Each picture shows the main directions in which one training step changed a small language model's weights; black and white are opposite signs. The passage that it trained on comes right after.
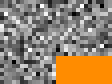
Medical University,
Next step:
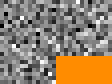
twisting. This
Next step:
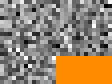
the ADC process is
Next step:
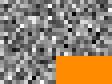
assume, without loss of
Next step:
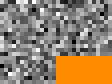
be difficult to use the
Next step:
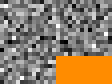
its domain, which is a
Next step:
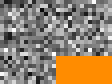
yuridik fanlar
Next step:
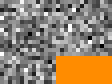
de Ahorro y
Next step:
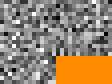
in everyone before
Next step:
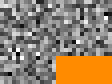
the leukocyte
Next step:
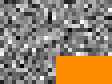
& Assertiv,
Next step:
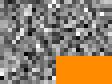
će biti
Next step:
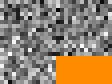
na reforma desses
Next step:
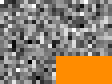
aconselham as
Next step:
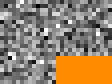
continuous: $\nu\ll
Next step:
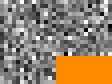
map $\tilde{C}$
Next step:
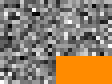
world*: Online
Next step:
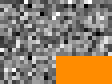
$ and $ n\le
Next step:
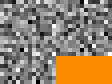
is noted that the
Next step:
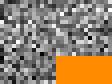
for Windows.
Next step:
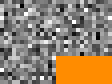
Computer Science and
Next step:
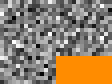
They are generated by
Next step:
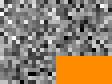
Acosta, A.
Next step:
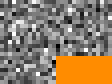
Galerkin methods,
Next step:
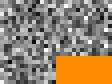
влияние на
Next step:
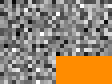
there is a unique solution
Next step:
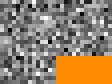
settle the claim
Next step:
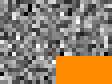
tratamiento y
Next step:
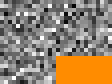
the known methods for the
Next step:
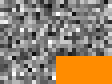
have \begin{align}
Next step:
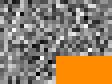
and projective modules,
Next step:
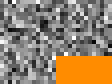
Bayesian network
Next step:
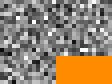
applied models in practice
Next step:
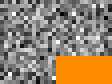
die Schülerinnen
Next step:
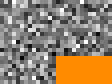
of $M$. For an
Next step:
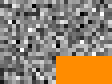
the variable $l$,
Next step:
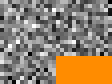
Since the age of 10
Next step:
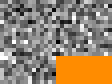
major surgery involving
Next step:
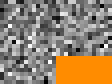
The above hypotheses
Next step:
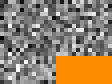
the leaf mines.
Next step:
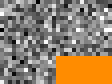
в ответ на
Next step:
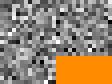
Бк/л, у
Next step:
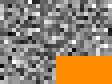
a quality education system in
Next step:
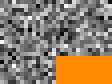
corpo libero,
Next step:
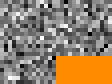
no influence on employee
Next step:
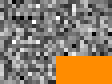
a Sasakian
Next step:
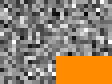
temperatura del
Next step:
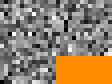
20.54 years which was
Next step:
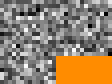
a entender que los
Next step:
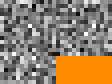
de Arte para Educação
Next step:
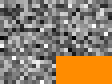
the Turkmen
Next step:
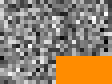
to generalize the result to
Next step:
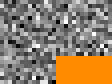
of $\mathcal B$,
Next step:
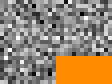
was selected. Fig.
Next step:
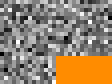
услуга на
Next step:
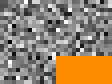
is observed only in small
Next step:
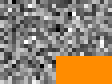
unga qarshi
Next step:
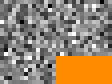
nas configurações dos
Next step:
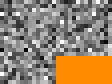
been added to let
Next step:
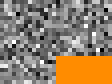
required transmitting and
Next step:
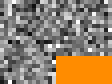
занимают два
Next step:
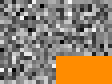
marsh tidal
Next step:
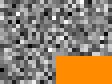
to the commutation property
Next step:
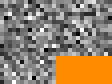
cair, observem
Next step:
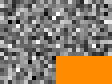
to the spectral norm of
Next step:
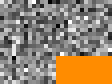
defined logarithmic
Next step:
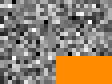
Dar v'aș
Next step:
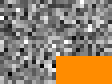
with negative results (N
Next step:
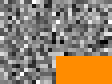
\mathbf{E} =
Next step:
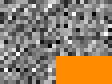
\in \gr$ when
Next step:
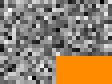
advantages of this
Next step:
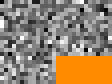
equation is solvable if
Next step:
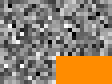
río, y
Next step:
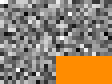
be followed based on the
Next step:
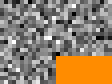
pair $x \in
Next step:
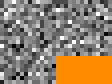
Statistical analysis
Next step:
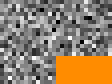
study its seasonal
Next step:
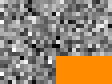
study involved 179
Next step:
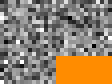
hospital. The
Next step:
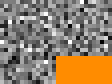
is all rather natural,
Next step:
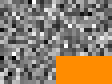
addition, it has been shown
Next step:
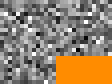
a slope of
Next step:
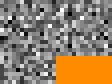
temática, um
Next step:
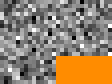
T2D who do not
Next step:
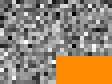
no FabLab
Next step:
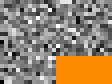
merecedora de un
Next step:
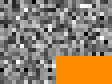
volume das áreas
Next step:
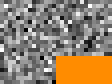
which is due to their
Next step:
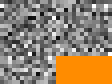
a "conventional"
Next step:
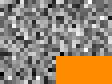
interactions of web
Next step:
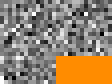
de nuevas
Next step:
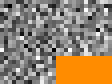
resulted in lowest
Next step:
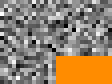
ham bot-bot
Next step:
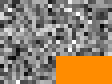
» ou connaissances
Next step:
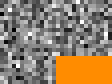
мева вазини
